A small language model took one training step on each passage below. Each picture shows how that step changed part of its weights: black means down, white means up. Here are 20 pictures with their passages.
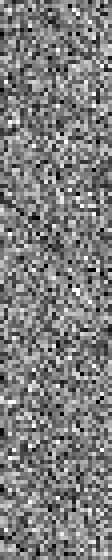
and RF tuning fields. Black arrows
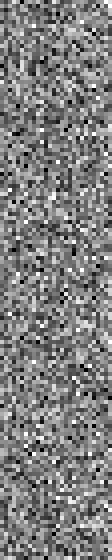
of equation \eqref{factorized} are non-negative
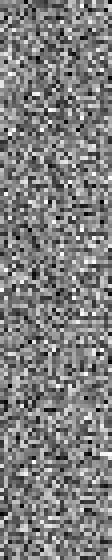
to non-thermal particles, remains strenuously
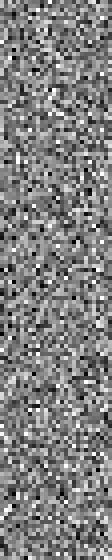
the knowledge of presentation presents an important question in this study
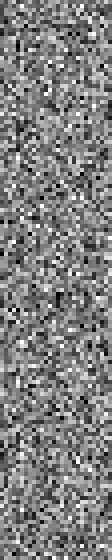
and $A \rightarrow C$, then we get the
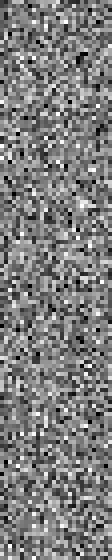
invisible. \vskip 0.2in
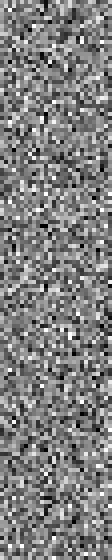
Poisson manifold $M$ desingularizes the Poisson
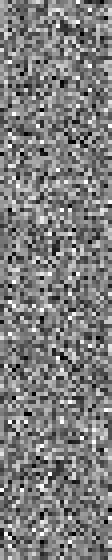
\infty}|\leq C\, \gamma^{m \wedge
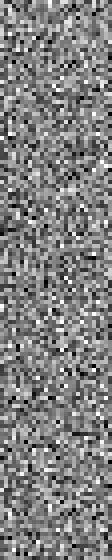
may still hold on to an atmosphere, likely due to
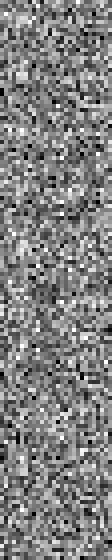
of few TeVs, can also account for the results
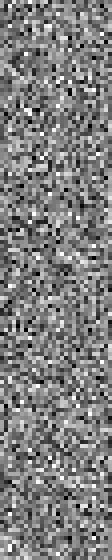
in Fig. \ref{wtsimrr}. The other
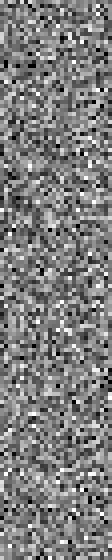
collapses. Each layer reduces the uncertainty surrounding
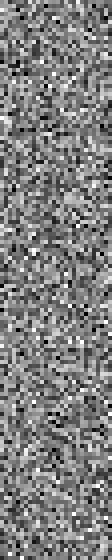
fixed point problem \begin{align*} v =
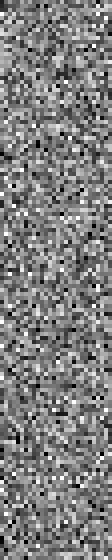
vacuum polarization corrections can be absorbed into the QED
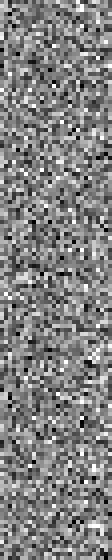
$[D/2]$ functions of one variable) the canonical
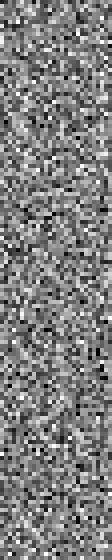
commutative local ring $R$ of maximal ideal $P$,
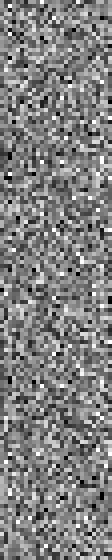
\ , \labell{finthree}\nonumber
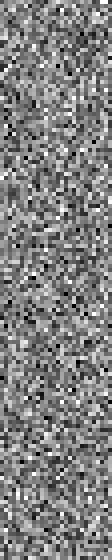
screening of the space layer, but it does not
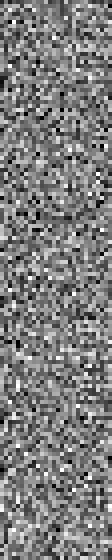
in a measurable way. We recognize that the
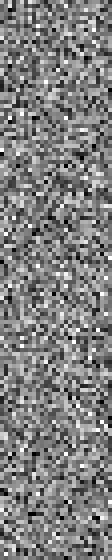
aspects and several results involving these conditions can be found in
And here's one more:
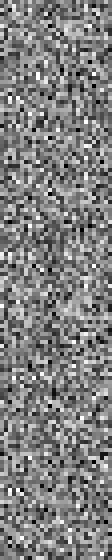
creating interference.} \item \add{The phase
